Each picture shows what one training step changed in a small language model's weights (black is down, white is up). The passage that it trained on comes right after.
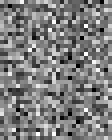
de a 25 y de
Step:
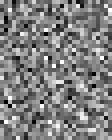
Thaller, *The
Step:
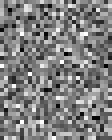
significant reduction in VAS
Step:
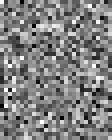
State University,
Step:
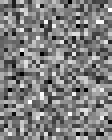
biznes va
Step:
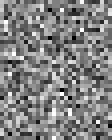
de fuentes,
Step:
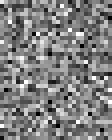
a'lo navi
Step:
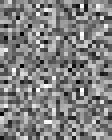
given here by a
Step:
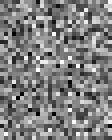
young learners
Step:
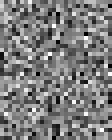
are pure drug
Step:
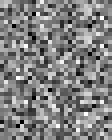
and which of the indicators
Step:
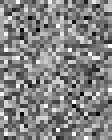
condition does not allow
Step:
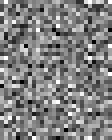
convert the solar
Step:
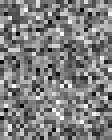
os resultados desses
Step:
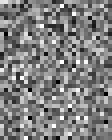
out technical and
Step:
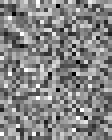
O objetivo do
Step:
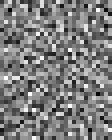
atomic and the
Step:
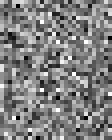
Sistemática e
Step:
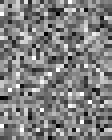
However, in areas where
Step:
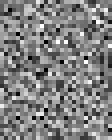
resonance approximation to
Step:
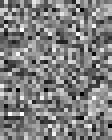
transmisión de
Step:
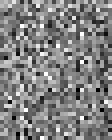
have is an open system
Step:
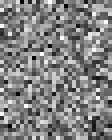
droplets are two
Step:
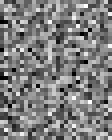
WJ, Connors
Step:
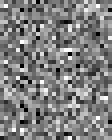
A$, but also by
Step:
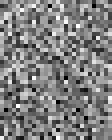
different alcohol
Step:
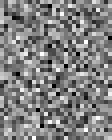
other wines produced from
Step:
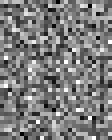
privé que le
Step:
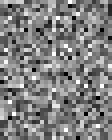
de que as diversas
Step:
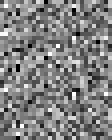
using \begin{equation}
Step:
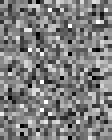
with radius as
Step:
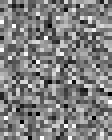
tanh, but
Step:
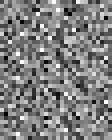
Thus, the main
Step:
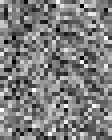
larger thin.
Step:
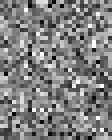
offerings and their
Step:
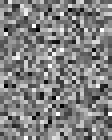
container terminals
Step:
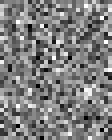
when one computes the
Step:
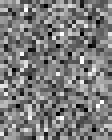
[1] provided their
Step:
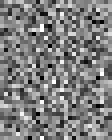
with specific plant
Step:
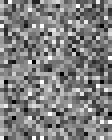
analysis confirms that
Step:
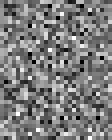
any stage of interest
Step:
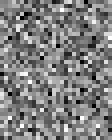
flap [13] and
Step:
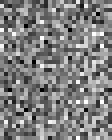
их усилия
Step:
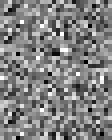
relatively high
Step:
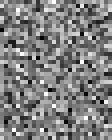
such, but rather
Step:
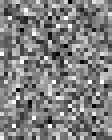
para condução de
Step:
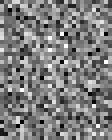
constraints of the
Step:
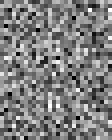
pairs measured by
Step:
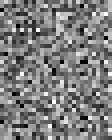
llenar la
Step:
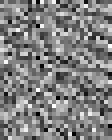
distributed, but in
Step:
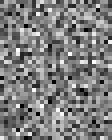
the $d_e -
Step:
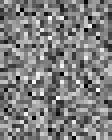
present the inverse
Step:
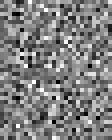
were not necessarily
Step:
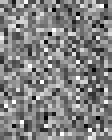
data sets from 18
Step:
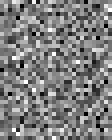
it is important to not only
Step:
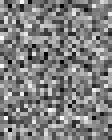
potential in JJ1.
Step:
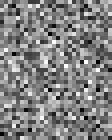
and low-input
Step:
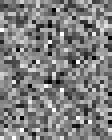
tecnologia e
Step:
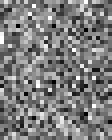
time (depends on
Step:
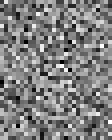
the fraction of
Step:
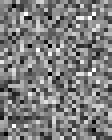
Moving Average
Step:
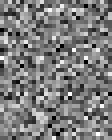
between the novel and
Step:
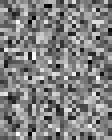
These statistics are
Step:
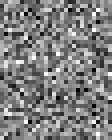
criteria were
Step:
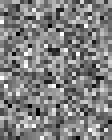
relativity, as well
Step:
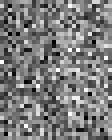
осіб зі
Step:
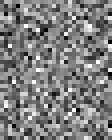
neste ano.
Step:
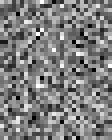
of 6.5 K in
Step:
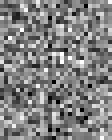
na escola o
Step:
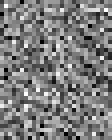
satellite image
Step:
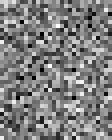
the proportion of
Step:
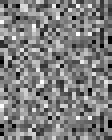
responsibility to
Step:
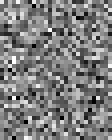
West University of
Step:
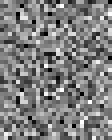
introduced some form of
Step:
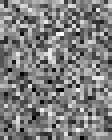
method 27. int
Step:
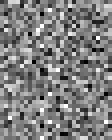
incorporating three
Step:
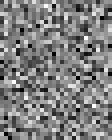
RJeU im.
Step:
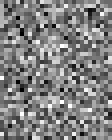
those experiments,
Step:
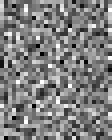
most relevant to
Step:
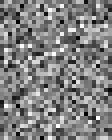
to the EDM of
